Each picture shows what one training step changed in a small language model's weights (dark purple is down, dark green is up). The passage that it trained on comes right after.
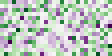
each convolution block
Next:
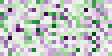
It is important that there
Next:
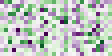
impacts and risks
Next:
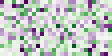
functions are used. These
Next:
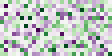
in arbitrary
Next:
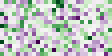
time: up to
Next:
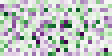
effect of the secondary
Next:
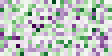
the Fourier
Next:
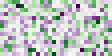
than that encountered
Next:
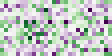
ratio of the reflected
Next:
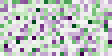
robust point in our
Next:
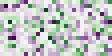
calculated with BEM
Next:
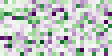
error statistical task was
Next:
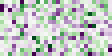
Optimization of
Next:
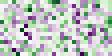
to utilize the data
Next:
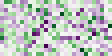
agents, and between
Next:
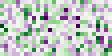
have a high water
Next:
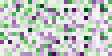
it to the action of
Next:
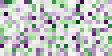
elderly, and
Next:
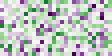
work, and the
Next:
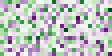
used at the level of
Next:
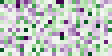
value of low-value
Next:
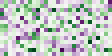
the risky asset
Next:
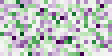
contributions in accordance
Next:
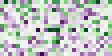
a buffer against
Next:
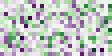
and 10 wt.
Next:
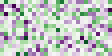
UV photons leads
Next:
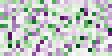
that is possible in our
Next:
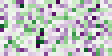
cases. This feedback
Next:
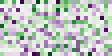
Parm, and
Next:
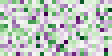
that the level of
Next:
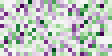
from this tax there
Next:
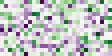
deviate from the
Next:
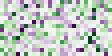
the cooking,
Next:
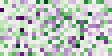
Bose gas}
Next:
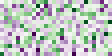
All the issues that are
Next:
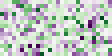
in this paper. The
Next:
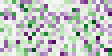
in terms of frequencies
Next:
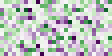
coordinated and quite
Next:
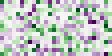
outburst including
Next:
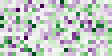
X (PV)
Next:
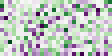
correlation." 3.
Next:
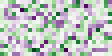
for contexts that
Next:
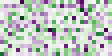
sum of two different
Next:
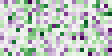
superimposed to
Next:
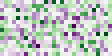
16 where the lag
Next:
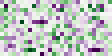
carryout among other
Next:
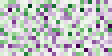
is more common in
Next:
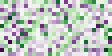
phase space of the cluster
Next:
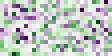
for RP1 and
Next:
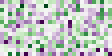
Coming soon
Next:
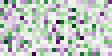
a dipole
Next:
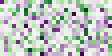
choice to include such
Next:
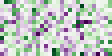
desert climates,
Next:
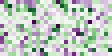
\quad 0 \quad
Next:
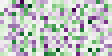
of low or high
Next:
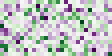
have been carried out between
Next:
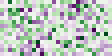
on replicated
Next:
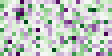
falls on the
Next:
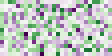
and stiffness
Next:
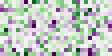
{\em Proceedings
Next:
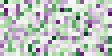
(see Appendix
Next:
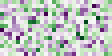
that affect the growth of
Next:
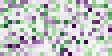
normal stress forcing
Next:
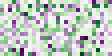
is the lithium
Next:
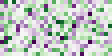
before our sample period,
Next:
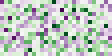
included from these various
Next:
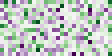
local geographic and social
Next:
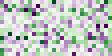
will investigate how the
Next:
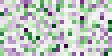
components, we employ the
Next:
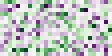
was determined to match
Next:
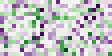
factors. For example,
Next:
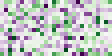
while all respondents had
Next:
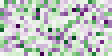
the whole problem
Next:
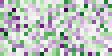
is money"
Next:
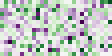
the shear strength by
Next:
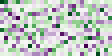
strength. A Gaussian
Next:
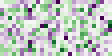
coordinates, the average
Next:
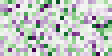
was evaluated by
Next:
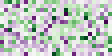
used for the momentum
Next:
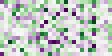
changes due to structural
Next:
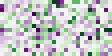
dataset implemented focuses
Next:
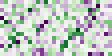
other clusters. The
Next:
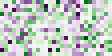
via the process of
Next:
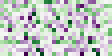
new digital platforms;
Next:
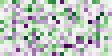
to the Center for
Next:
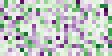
mapping population strategies
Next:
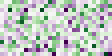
is an integer.
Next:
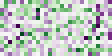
the case of weak
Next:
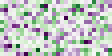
our Incident
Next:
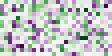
Selection of the region
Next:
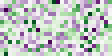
accuracy under the room
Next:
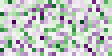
has ability to establish
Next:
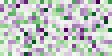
surrogate model
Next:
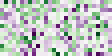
a strong positive relationship.
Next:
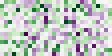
reducing the variance.
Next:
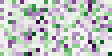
deprojection are included
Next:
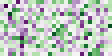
or manufacturing
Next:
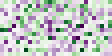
focus on the comparison between
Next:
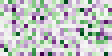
with those of other related
